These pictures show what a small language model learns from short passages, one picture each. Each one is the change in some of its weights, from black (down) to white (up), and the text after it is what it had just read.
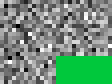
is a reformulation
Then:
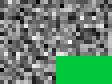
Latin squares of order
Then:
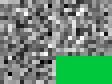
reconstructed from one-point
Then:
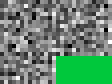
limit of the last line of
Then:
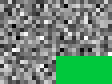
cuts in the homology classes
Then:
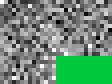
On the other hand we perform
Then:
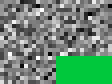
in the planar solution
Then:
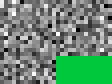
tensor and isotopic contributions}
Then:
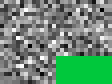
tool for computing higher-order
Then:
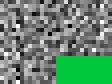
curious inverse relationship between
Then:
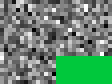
functors. Since $F$
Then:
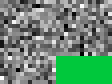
the important mathematical technique of conformal
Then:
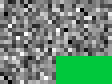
market. For a given pair
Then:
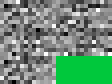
as the number of rows
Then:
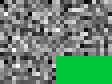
their wall, see inequality
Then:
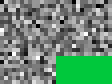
partition $\mu$, if
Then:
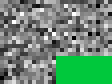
the phase velocities over the network
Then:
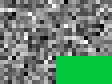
Navier-Stokes film compared
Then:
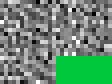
filtration of $M$ with
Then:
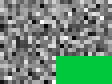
it belongs to the class of
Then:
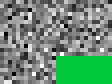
results in changes to the
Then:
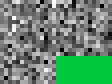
$F\ast H$
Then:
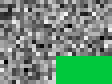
well as under shifts
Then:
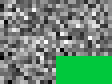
to AMGR.
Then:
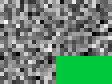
backward integration is then
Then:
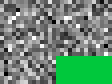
V., Ostrovsky
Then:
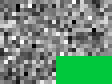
have \begin{eqnarray}
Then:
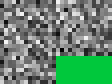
NFW profiles with
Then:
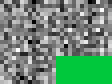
interval $[V_1,
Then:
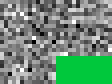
especially in CGM
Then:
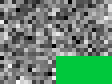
here an example of {\bf
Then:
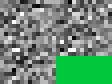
the efficiency issue in the field
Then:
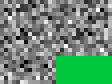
[ K]$ for which
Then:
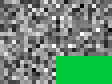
for $r<\sigma$
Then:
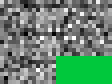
1:1 cell aspect
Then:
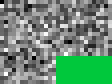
limit while $\cE \approx
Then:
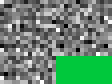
number of spins. On
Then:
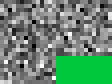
this component will be given in
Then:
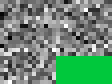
physics, which induce the
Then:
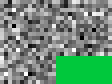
be considered with a factor
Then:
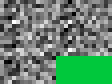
by the two methods. At
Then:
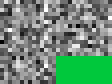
segmentation, only a
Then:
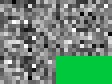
both ECG and
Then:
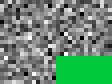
theorem and quantization.
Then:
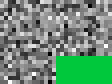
(left), approximate optimal solution
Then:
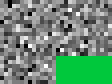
be introduced during handwriting
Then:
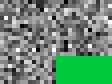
perturbations are enhanced at small
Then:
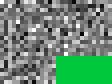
\sE$ having constant
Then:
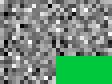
access control. Researchers showed
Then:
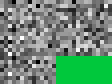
\textit{% explicit} formulas
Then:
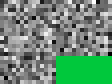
est aussi la
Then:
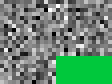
& \lesssim & \delta
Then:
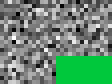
of information production gain in
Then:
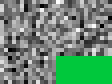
$\lambda$. Each entry involves
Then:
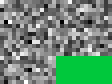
k \Fab$ and
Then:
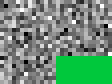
can be found as \beq
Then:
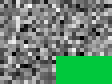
role of the indices 1 and
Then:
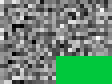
equation has two parameters, the
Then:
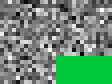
of heat capacity is closely related
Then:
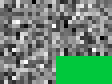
indicated by the vertical lines
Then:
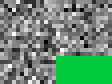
that $0\leq
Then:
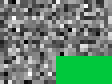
deep knowledge of QC,
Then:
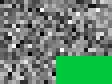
the gamma-ray sources
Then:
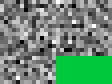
$\lambda$ is immediate from
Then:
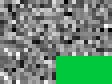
we achieve good performance from both
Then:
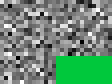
in Vienna,
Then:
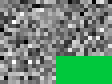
the neutrino flux for any model
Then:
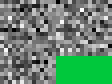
\bigskip \hrule
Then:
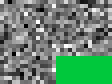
of flavours of light
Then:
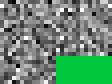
gives a better understanding on the
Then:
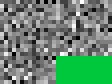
matrix elements from fits in
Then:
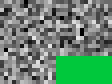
seconds. In
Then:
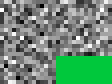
semisimple Riemannian symmetric space
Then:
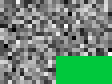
University. The author thanks the
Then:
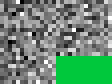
from the computed, varying from
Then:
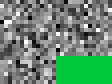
If $4 \leq
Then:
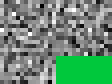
forces, We may then write
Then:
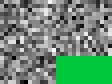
protein segments are suggested for
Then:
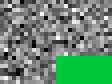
average of 50 realizations.
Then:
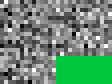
nonlinear part of the differential
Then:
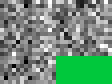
a bump; \item
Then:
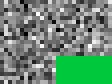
A distribution of the tracking
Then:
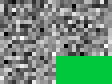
decrease as the value of
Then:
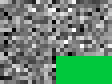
outflow velocity and energy as
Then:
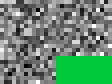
p_1$ for some
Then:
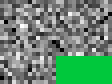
Mod. Phys.
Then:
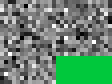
% Setup title page
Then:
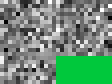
a prior spectrum information and seems
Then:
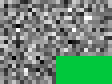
is helpful to note that
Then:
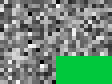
boundary conditions at $\phi =
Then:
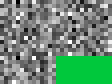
Of Nilpotent
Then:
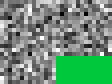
feasible, the
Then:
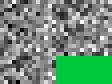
most recent callsite is
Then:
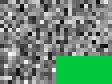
any pretension of
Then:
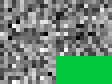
physics \cite{nu}.
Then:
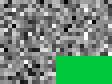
be a ball. This implies
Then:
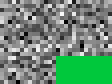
which is destabilized
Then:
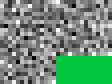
exhibit a significantly different correlation
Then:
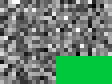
\end{rem} Let
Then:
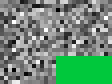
the kinematic angle for a
